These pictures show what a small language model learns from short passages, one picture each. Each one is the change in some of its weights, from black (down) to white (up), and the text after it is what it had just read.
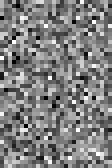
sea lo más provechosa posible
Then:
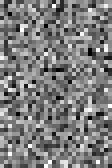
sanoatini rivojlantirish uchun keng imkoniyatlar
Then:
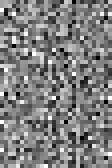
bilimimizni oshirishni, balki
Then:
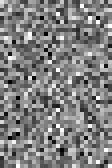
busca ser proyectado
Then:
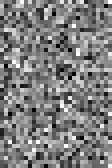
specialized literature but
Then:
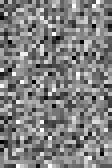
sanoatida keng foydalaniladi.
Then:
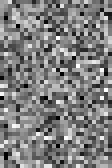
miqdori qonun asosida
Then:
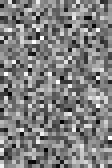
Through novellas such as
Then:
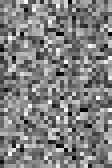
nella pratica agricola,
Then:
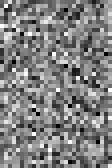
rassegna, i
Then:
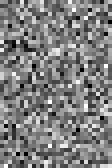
Institute of Forestry
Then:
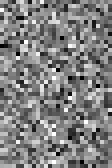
vohaning nikoh
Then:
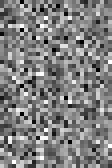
попытаться и в
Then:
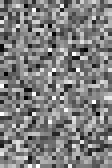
allora rappresentano lo
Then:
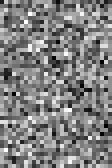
joylashgan O'zbekiston,
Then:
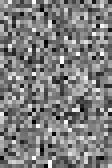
garantizar que las oportunidades
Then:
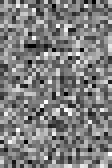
a partir de dois aspectos
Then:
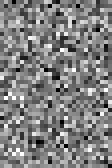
*plugins* para
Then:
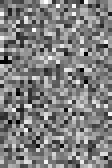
«Дискурс та
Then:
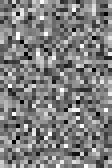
лабораторных и
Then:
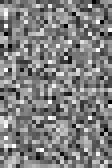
cognitive behavioral
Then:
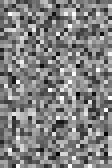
teneur en protéine
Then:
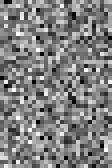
qui réduisent la
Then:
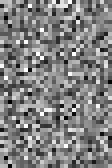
Pedagogika nazariyasi. Pedagogik
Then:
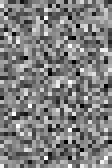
dos querosenes de
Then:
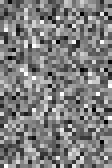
sport marketingining raqamli
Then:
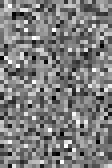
filho pode desencadear
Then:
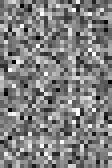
jouant un rôle
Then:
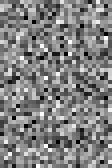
im Zielbereich von
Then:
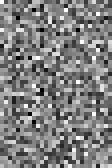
deberá evaluar si las
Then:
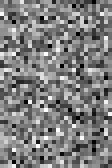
Bank" ATBda
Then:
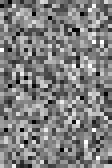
Mana shunday raqamli texnologiya
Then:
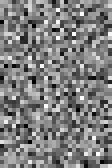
siempre aspira a
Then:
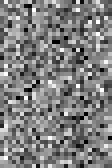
a saúde da população.
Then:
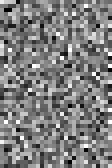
incluidos en esta revisión se
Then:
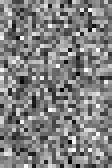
Juliaca: Tengo
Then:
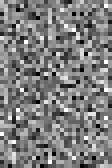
Подібний аналіз також
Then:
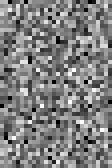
darf man darunter nicht
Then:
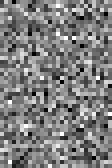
fonológica: Dificuldade
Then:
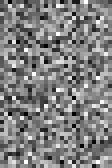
ва ўсимликларнинг
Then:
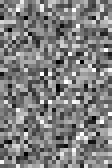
برای توسعه‌ی
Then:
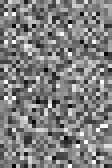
даних у режимі
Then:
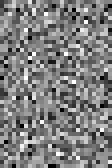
uma atenção desproporcional
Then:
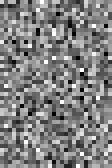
состава доведения
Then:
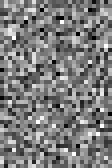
conta que se mudou para
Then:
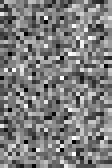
Sans activation, les
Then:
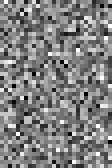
Matos, D. y
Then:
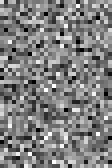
bo'ladigan jarayonlar
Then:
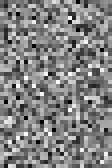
& Tanuhadi,
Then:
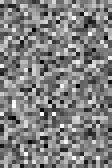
van anderen’; ‘ik
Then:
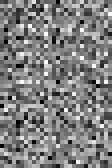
qilish inson irodasini
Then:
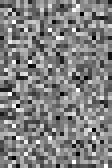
дослідження. При визначенні
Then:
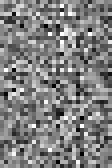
eens kleine fouten
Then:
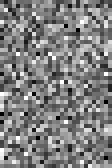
Орловская обл.
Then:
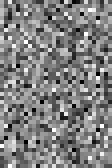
turmush tarzi,
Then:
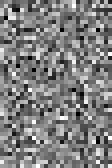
Categorías por tipo de
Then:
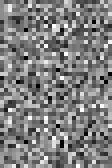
deng, – dedi
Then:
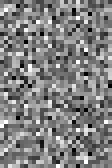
pengecoran pada industri
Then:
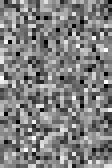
onde tudo é permitido pela
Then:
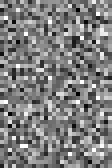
intuito de melhor tratar
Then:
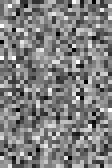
misma publicación recogió
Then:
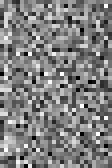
sokağa çıkan
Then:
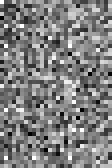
Society of religious group that
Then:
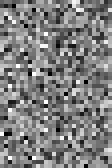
производства, а не на
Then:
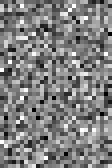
moderator 5 menit).
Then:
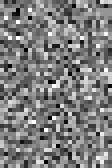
espécies de plantas
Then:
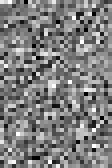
sociales. En este sentido, el
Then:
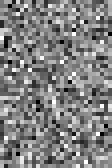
so'zning tarkibiy
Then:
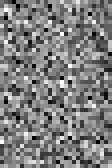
suatu tuturan dengan
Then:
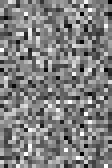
foydalanish qobiliyati orqali
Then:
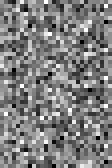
do curso de Odontologia
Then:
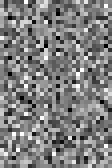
Подготвени са
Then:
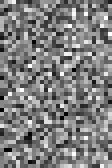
fácil de comprender en
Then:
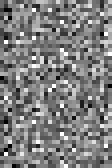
vision stratégique :
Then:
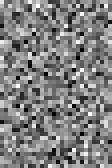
de “patrocínio
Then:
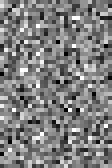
tematik zanjirdan
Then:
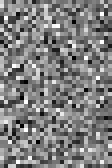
duch kelsalar, bu
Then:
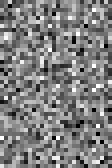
keyin undan foydalaniladi.
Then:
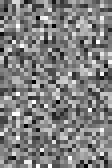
contenía un periódico,
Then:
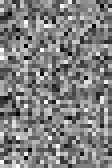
nomlari bilan mashhur.
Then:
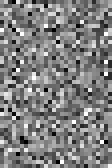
serroz suyuqlik
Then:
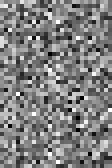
56 ОХРАНА
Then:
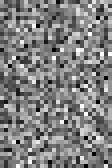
внимания на учениках
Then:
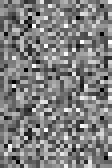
ou exhaustive de ce
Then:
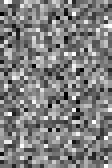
дифференциального и
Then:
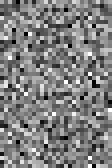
tahlil qilish jarayonidagi tadqiqotlardan
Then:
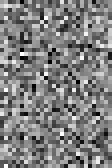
brazaletes o
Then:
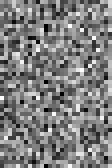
control system for automotive
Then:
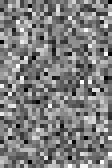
Mediante el uso de
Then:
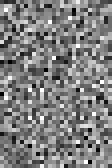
cuando las revistas liberan
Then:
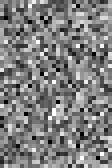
relationship between raw
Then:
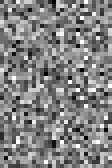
города Ташкента)
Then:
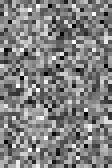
с недвижимостью
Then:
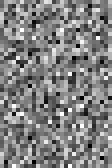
районе города
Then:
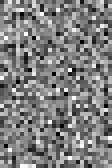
transformar a escola numa
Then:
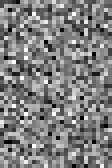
комплексное эмпирическое
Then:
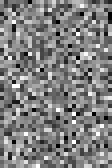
соціальних працівників до
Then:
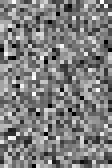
lozimdir, zamona
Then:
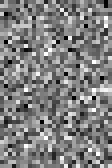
ha consentito allo
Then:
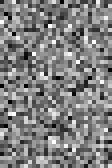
disponha de um. Esta
